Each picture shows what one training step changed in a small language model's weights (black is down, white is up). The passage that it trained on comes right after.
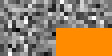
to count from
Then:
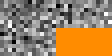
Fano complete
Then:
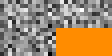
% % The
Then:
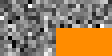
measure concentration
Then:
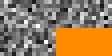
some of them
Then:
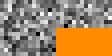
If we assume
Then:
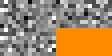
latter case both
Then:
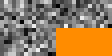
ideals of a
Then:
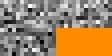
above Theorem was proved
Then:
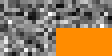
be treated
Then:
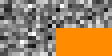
Let us prove
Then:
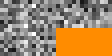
the following asymptotic
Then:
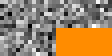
led to our
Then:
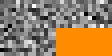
important application of
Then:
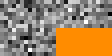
the linear heat
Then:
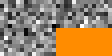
such a vertex.
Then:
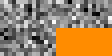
generators of these
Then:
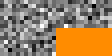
In the context of
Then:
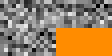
the possibility
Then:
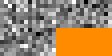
second pill
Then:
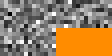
verify that the
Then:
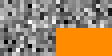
genuine representation
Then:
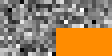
the junction point
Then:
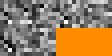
may be estimated
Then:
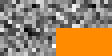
we may form the
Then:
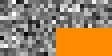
and $\left \{
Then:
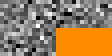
defined as in
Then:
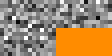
case with transient
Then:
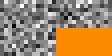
consider on $
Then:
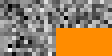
have only finitely many
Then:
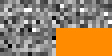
\\ can be used
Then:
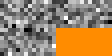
to support the
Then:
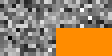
the conclusions
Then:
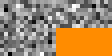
we obtain either
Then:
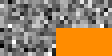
The tail
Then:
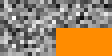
$g$. Thus
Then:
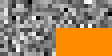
sufficiently large. To
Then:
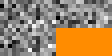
a scalar mask
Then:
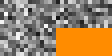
we present time
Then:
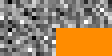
\noindent {\bf
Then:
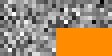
7 $$ Note that
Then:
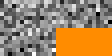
form, we must
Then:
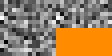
can be replaced
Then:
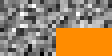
We prove that
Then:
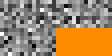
graphs. We conclude
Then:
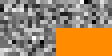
and weights,
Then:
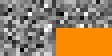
conductive and
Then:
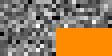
defined by a
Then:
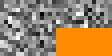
we set up notation
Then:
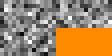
$X$ and
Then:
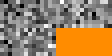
standard methods of commutative
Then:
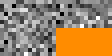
is a triple
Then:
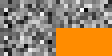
first order differential operator
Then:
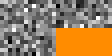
Our aim
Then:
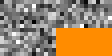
find the lower estimate
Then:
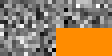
of variables $$
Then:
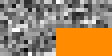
the system is stable
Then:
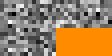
one thing,
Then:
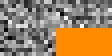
the restriction of
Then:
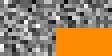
some basic properties of
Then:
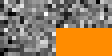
as well as the
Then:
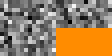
be expressed
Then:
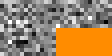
to isotopy of
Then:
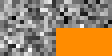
Riemann constants for
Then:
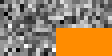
Although there have
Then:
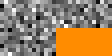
at most countable
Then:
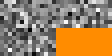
where $F,
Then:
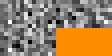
x \neq
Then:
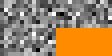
Indeed, if two
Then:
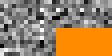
precisely, being
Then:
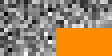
the following diagram:
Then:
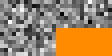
the edges:
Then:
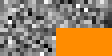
only if ${\overline
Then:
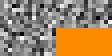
random permutations then
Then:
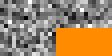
thm B,
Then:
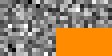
and the asymptotic results
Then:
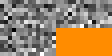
is the key
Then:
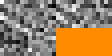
we can fix an
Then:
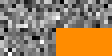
the natural map
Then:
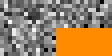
be explained by
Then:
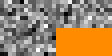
\infty$ or
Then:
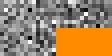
Mathematics, University of
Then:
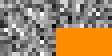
TM$ and
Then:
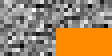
they are usually
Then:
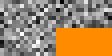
d\delta \
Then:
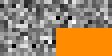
the Riemann zeta function
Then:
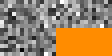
periodic solution of
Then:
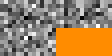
first assume until
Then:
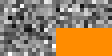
and only if the
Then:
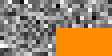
at $\infty$
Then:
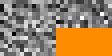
is a vector of
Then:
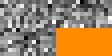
what the singular curves
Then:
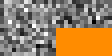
1 & \ldots
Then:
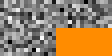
set in $\bar
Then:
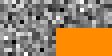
or one can use
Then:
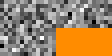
have common limit
